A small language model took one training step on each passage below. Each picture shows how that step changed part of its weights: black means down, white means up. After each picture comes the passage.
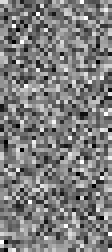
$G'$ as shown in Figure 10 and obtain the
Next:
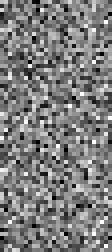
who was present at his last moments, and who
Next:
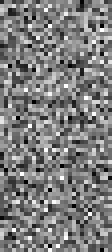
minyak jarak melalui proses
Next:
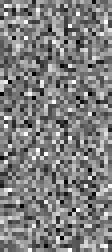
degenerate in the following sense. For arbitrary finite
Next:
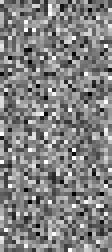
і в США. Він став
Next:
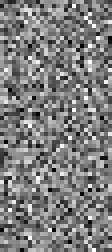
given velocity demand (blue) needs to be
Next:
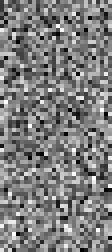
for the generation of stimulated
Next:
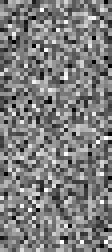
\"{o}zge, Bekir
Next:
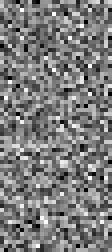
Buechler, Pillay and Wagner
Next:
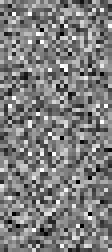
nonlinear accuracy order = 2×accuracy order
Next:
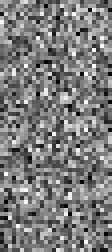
is a minimal multi-band model. For
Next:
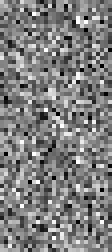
lavándose las manos y guardando
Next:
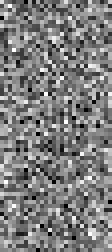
zero, of the limit $\D$-distribution of
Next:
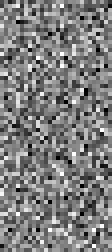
the collective perturbation associated with the continuous spectrum is
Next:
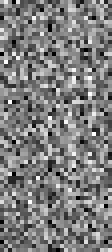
of times this vertex is fired is the same in
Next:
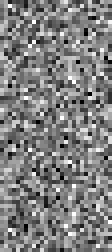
hint of the radial location of these
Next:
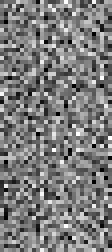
baik, maka dilakukan
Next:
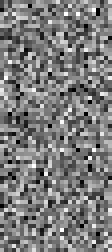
a $\poly$-module structure on
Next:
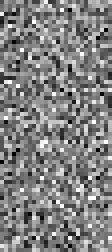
PENUTUP Kios sarana
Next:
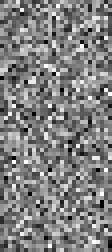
un rendimiento de 2978.5
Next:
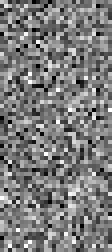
formula, we may proceed in the same way as in
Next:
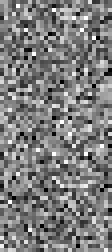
of user-defined campaigns for
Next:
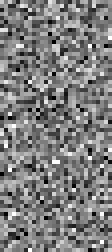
doubly stochastic matrices,
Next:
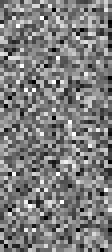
two internally cooperating groups, obtained with
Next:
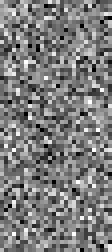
variance explained by the between-study
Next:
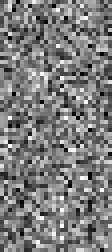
study of symmetric spatial dispersal of
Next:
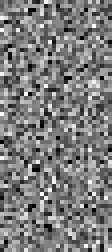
classifier. Green: True
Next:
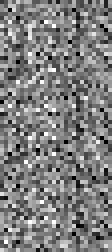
{author} {\bibfnamefont {S.~S.}\ \bibnamefont
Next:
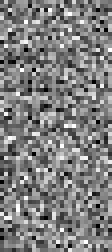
T measurements (ZFC and FC modes)
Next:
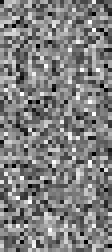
yuqoriroq mansablarga
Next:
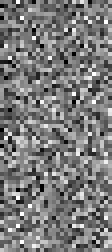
$a$. If one solves this same equation, one
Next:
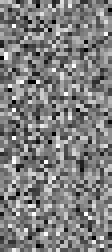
and the social and political work carried out
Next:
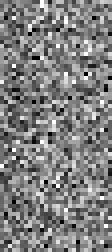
methods that don't rely on manually
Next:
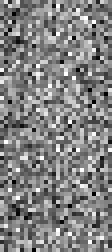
Além dos cocriadores individuais, a
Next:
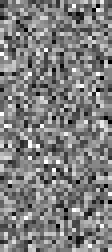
generalize (\ref{0.13}) by proving
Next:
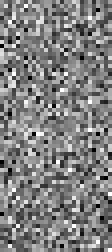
14\% goes into gammas; 4\% is
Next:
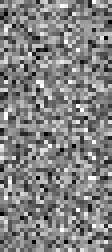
kiedy powstawał kanon
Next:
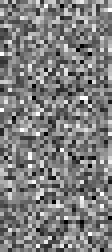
anti-symmetric tensor representation $\asym$,
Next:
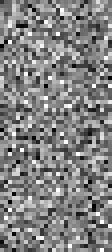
ta’riflash qobiliyatidir
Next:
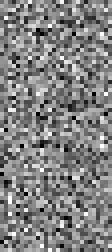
\hline layout & size & color & duplex
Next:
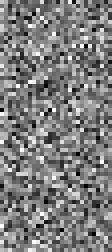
there are exceptions to this (most notably
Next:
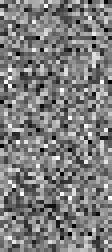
= 0$. The mechanism stabilizing the
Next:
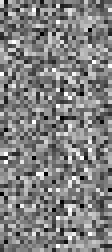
таълим тизимини янада
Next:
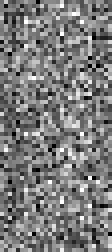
(2020) *New Trends in
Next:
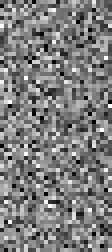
and (\ref{eq:ketdefinition})) into
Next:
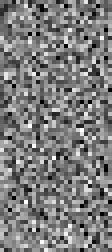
Moreover, our code construction is extended with error
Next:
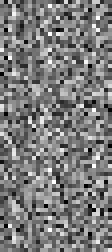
closely related to the planetary thermal
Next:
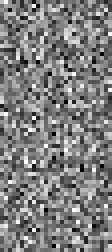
remains modest and scales with both the number of
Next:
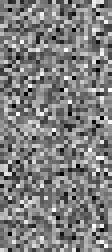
regarding the elements of $C$ as scalar
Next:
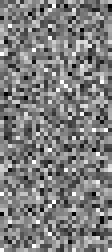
va o'limga yuz tutgan
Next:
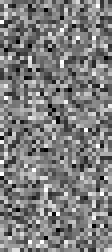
as attenuation and dispersion act to
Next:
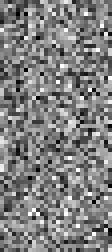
in the Age of Artificial
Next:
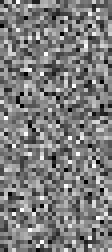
some detail. Figures 1 and 2 illustrate the
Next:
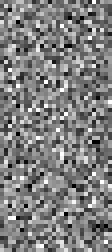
erkin fikrlashi uchun muhim
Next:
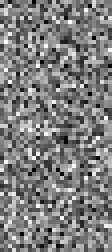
us to build the reduced determinant $B$,
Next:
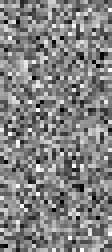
селскостопанските системи
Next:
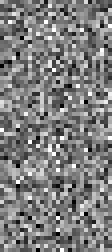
и другой символический
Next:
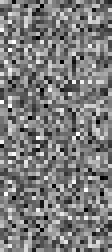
кенг жорий этиш
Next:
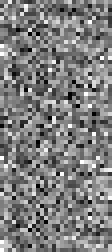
tether dynamics and for defining other constraints that can
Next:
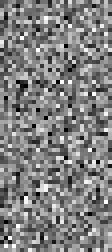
inducing weak equivalences (resp.,
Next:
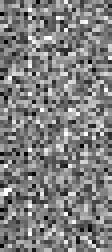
bağ ve güven ilişkisi
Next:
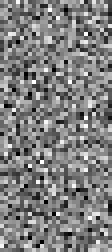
intensidad, y el sensor de color.
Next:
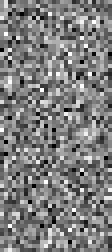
vias. Os pesquisadores
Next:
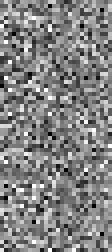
\notin Ap(S)$, a
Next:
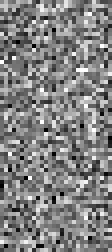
waarop het zinvol kan
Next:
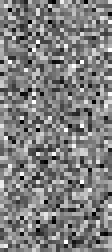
H^*$ be an irreducible character of $H$. The
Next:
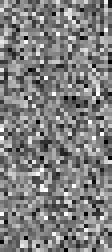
shown in Fig.~\ref{fig:kern}. Since
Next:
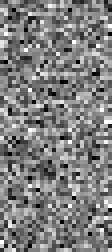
$. As a significant result of this finding, we
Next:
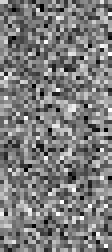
In a way, the abstract differential geometry in
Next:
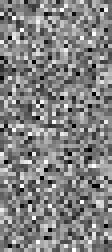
mult}\nolimits_Y D. $$
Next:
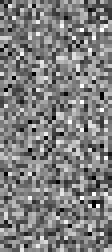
exclusão digital é um
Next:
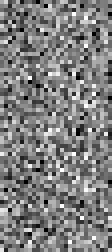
para outros pesquisadores, o que pode
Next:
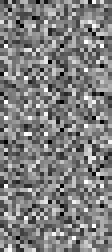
شده از سوی
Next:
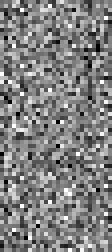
de sentimentos humanitários,
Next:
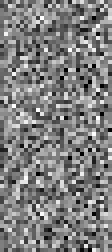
$B$ is minimal and $u \rightarrow x$
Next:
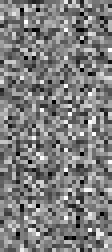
locus of the image is the critical locus. This
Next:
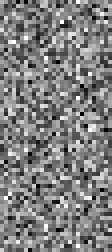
without introducing additional disorders due to the
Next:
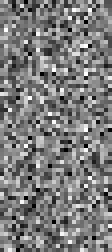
versa, we re-assign all
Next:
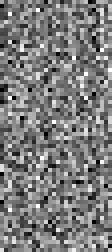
\eeqn By the completeness theorem, it is
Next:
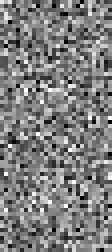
of this paper is devoted to the analysis and
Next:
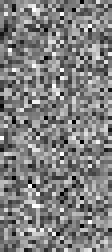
الترمذي, 5
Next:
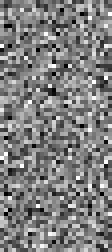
at LAMPF; if interpreted as such,
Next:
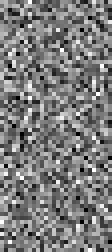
and lepton transverse momentum in the search
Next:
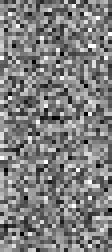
define equality, even of closed normal forms.
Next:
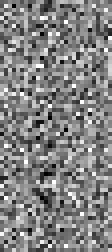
зазначити, що в науковій
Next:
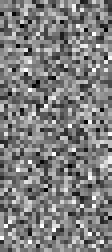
energy spread $\Delta E_0$ and by
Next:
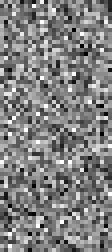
very large scale ($f_a\sim
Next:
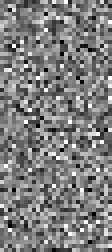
immersion of $M^n$ into
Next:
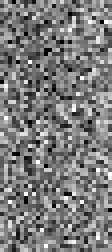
the state of the black hole. We determine
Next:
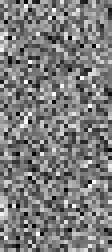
proportional to the black hole mass, and
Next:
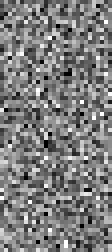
particular, $\boldsymbol y=\boldsymbol 0$ is an
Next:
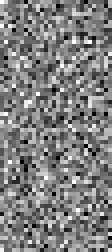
k$ to atoms with 50\% probability, where
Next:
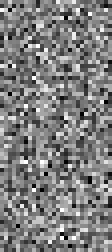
of Banking and Finance*, 7.
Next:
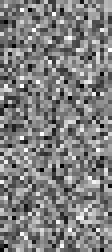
Yeni Elviani³,
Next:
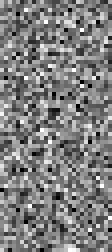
(respectively negative) definite along the
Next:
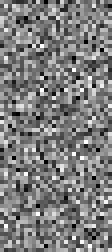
necessary for Eq.~(\ref{Eq9}),
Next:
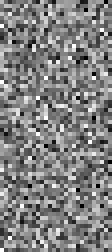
$\alpha$ is saturated, that is,
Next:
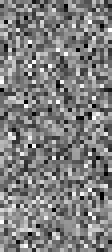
simple reflections with respect to the Borel
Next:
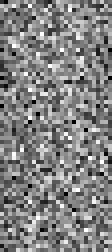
algunas influencias
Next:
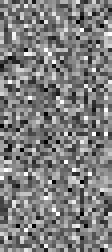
collision rate and other atomic parameters, to compute
